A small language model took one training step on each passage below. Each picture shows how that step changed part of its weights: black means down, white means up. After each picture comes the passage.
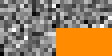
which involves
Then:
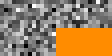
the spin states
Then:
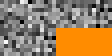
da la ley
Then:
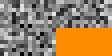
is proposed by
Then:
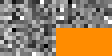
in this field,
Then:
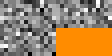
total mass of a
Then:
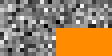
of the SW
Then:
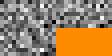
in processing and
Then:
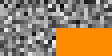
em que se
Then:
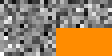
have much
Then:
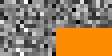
inserted in
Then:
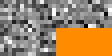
divide by
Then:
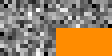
average flow
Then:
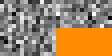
of results, the
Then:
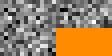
research datalink
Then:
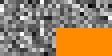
in general, depend
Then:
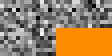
model. This
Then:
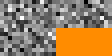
the difference in
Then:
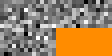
explica el
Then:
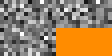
based on new
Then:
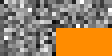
many ways
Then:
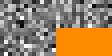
the residual
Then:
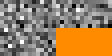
the individual
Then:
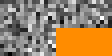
method was able
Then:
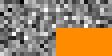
of ca.
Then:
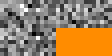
projections from
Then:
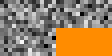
to conduct
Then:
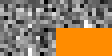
à la
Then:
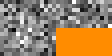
bulk of
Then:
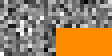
Fall sind
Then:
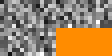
to process information for
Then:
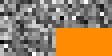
conflict between
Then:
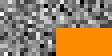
shared an
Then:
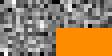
"Til va
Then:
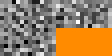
our study has
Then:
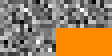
transition at
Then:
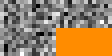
solutions). The
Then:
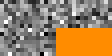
have taken
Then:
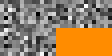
was obtained as
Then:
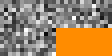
database is
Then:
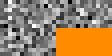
tuning the
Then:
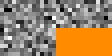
support among
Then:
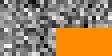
a fit function
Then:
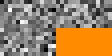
model thread
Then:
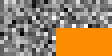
HD terms.
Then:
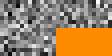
maturity at
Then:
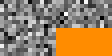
of adverse
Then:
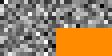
seen, there
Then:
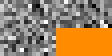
cases of the
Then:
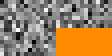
them to
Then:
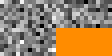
} else {
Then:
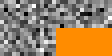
are unstable
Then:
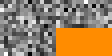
of sensor
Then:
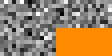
The same results for
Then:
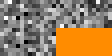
no more than
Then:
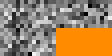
Name is
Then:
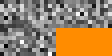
pressure is
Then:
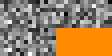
responsible problem
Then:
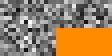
distance of
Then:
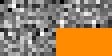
til va
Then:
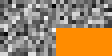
que significa
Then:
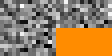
significant change in
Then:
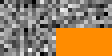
after five
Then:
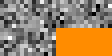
to which each of
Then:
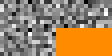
of reference
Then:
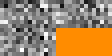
expressions of
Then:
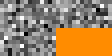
of the sample
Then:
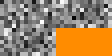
to obtain the
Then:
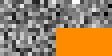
probe into
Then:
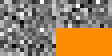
the above example,
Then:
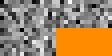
groves to form
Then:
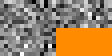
following components:
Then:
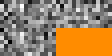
failure on
